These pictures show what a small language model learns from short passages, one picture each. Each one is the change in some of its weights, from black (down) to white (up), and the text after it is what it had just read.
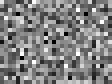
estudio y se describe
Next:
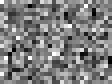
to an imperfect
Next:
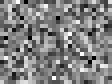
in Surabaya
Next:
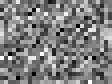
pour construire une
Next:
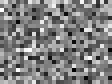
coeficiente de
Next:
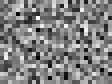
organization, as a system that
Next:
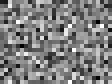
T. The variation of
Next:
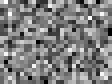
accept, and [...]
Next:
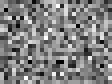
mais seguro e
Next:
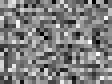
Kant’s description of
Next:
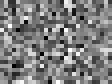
da ne znamo o
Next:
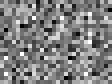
of information in cytometric
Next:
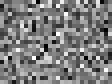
loss under pathological conditions
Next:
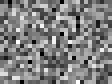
made possible through the interaction
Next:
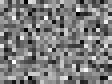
elements, referred to
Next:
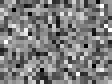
locking compression plate
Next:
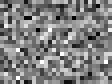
the Fermi surface in
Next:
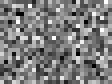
damages caused by
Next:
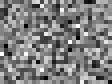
by the SLERP
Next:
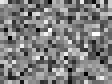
results on the thermal
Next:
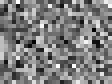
role and application of
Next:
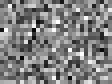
sets Precision
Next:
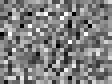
by the surgery's
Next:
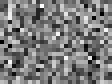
kelib chiqib
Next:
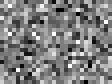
of Singapore,
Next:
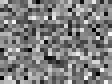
DUB. It gives
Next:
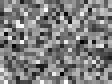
is chosen. The phase
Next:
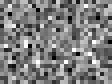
used to account for the
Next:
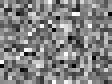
contavam com um
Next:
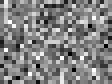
models for pulmonary
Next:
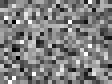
of the bulge.
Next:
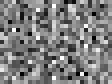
for World Day
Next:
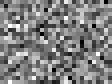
NOTE 3 The
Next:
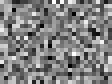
floor defects using
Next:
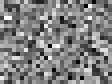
of the ruler of the
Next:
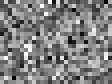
on NeoPolyp
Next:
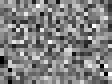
cancers in Europe
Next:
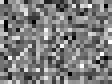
programmer might not
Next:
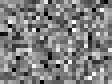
analisado durante o
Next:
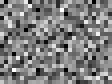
perturbative up to the
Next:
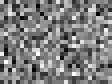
son proteínas
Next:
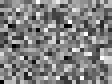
motivation. It is
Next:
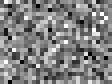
pulse reaches the
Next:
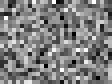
Lacerda Mendes
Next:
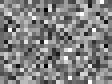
programme, Grant
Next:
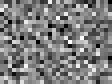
multiple rain types is
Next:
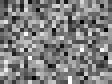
if the MSW is the
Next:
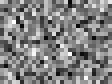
architecture to
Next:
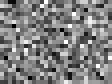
energy spread lower than
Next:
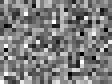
could be corrected.
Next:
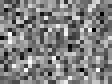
o concurso da
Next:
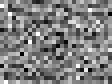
the right answers on
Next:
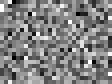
in that study. \par The
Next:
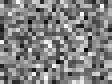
Informationen kann auf
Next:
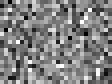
between the hydrate phase
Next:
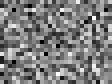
plate technique for
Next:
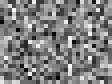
finding the right balance
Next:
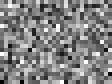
lighter blue,
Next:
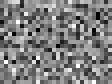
the problem of delamination
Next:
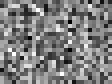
derivative in secondary
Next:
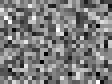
defender will take
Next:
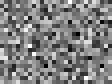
of more than 3 particles or
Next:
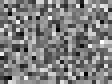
and augment human
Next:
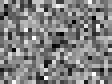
the Hough space drops
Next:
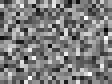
3.2, we present a
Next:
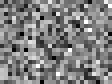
of the expected strongest
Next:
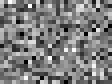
of the employees
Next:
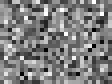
van personen, die
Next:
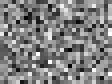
and N\,{\sc
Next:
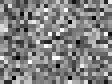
un dispositivo per
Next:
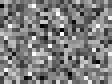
threshold chosen
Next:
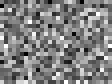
in symbiosis
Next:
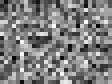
work if they were willing to
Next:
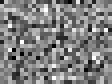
preservação e acesso
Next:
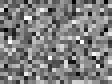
BBC English &
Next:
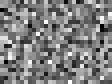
rotation speeds
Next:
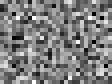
da região. Do
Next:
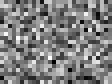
solutions of the wave
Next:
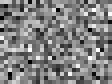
the slips coating
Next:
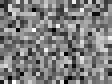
careers and related study
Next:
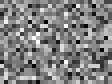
konnten anhand
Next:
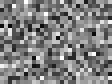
or participated in during
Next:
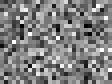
by the external magnetic
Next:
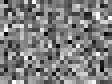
lines of He-like
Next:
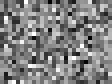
introducción al
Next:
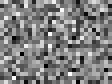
procedures can result in
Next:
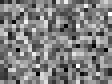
(Jenkins et
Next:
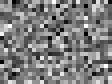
electronic excitations.
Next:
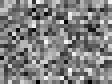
The radiative gradient
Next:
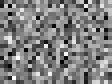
Inclui estilo
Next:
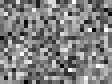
$\mathbf{R}$ and perform
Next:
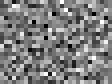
align with the leader.
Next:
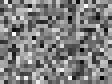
used in the dark at its
